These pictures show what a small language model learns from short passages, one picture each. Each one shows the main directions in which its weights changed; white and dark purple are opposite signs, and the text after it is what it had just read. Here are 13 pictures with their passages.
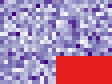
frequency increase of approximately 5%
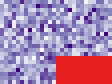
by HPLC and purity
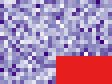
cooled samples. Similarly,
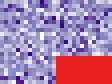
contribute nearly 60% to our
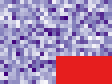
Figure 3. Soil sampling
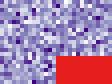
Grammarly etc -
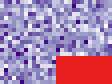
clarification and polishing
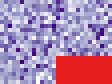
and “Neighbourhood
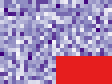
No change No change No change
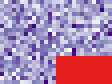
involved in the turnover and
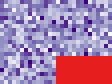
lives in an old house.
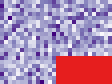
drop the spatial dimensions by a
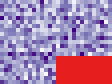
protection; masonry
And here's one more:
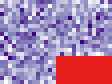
warmup speeches
